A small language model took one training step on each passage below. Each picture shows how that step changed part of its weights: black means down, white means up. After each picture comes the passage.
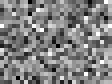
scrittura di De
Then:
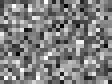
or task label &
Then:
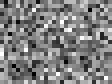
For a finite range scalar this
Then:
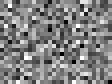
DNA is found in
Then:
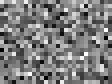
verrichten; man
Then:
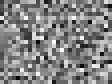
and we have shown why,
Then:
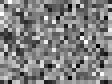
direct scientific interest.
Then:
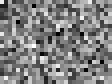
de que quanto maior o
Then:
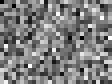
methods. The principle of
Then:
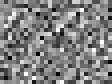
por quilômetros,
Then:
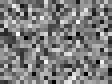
realizó la comparación de las
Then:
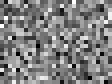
its dynamical stability, in
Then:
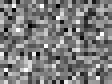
резултатите от
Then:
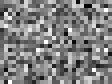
is given by the product of
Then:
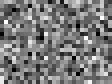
зокрема й «за
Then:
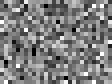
Примітка. *
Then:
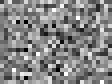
enough, then for every
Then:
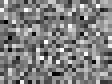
the central, brighter
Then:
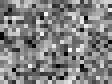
the typical features of the main
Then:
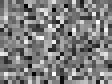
bessel wave}. The simulations
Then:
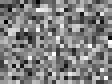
the user finishes the
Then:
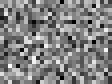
(WC) associated to the
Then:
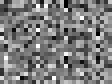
и изучению
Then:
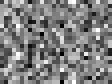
k \right). \nonumber\\
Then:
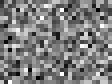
the postulate that
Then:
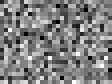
required changes in the
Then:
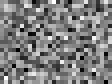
is hardly suitable,
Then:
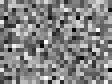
the dense matter in its
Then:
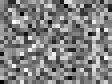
which can be greatly
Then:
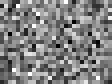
a reliable value for the
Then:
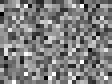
Appendix In this appendix,
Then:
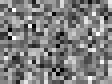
posición habitual
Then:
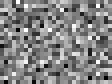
Novo, Santa
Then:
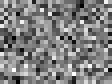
important to distinguish between
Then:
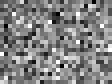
context. To localize the visual
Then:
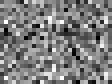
organizacional simples, ampla
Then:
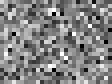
vertical blue line is the
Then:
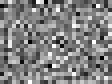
liquid it is possible
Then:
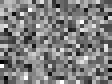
unit cells of the RIS
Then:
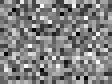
reality as a complex,
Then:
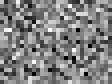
دو اسم
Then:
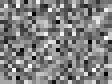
primary interest is when there is
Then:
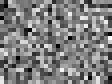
desta produção, as
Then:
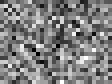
place with the creation of
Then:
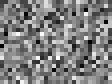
estimation of the population
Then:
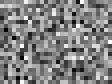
particular, we do not include
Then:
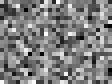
la educación en una actividad
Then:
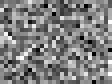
models diverge from diffusion
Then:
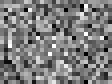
rapid buildup of
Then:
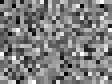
as well. The result for that
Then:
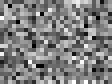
matrix $G^{pn}$
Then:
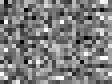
IN MANAGEMENT
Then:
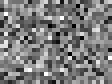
(dis)agree with a
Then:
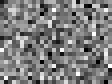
is left at the end -- most
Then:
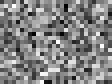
issues in physics.
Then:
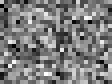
ele responde, ou de
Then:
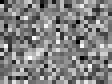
accuracy. On the
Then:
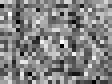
hayvonlar aks
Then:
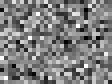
strip is of finite width
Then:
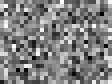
of {\it at what level
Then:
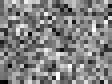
to the effective mass} In the
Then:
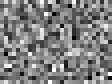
\end{align} The set
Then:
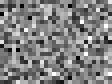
in a vacuum
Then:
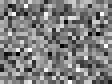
the three term decomposition of
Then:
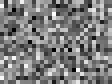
раствор. [2]
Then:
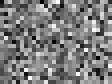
por ser um dos principais
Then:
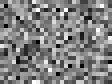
dia pakai,
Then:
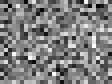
specific procedure is as follows:
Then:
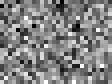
trabalho colaborativos
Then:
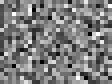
să plece de
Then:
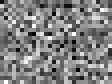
is indicated with the dashed
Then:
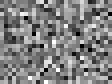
[Published in
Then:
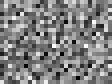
at the border, or
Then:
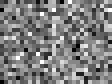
bizga ulkan
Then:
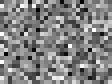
neutrino Askaryan
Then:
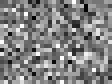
method that minimizes the
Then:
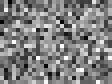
low-rank regularization
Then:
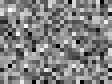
results were missing the
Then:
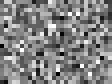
Database Syst
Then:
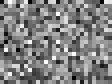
T. Akahori,
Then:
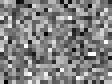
$H=a$ as a
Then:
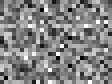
that, %asymptotically
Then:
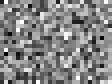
VK, Tikly
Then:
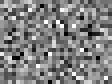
set of discrete modes that
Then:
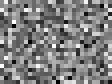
us bridge from point
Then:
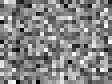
$H(z)$ is the
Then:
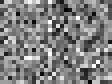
much less significant, and the
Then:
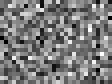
ва ирригация
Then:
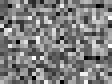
as such can be presented as
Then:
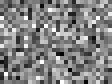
inson kapitalini
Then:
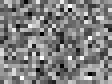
objetos habilita,
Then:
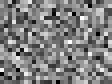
on gate-level
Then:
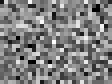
is actually a comment
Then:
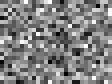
considerado crime, não
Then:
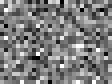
ilmiy turizmning
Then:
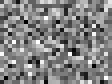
appeared, which studies related
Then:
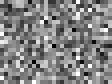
в бассейны
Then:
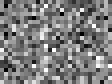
condicionantes. Esta
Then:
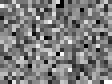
que é comum a utilização
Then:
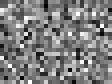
Unsafe File
